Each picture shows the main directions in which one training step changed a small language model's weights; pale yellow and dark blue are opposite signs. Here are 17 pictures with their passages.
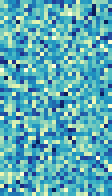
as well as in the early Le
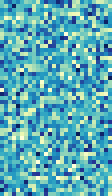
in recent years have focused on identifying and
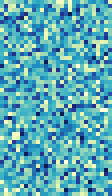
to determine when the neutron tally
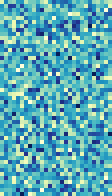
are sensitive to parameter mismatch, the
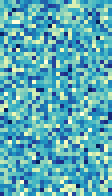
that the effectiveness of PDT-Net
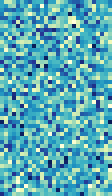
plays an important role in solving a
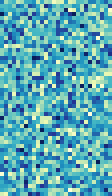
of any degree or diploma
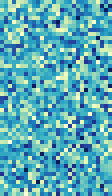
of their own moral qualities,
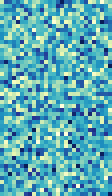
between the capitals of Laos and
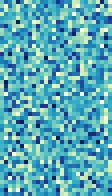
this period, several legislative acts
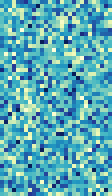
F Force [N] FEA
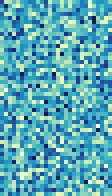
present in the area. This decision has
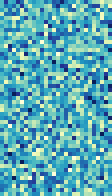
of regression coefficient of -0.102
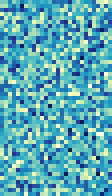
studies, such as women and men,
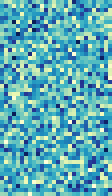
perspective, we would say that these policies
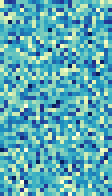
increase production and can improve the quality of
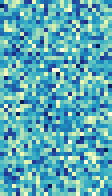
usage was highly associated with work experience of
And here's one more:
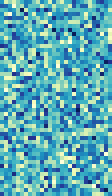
results of the total assets used in the
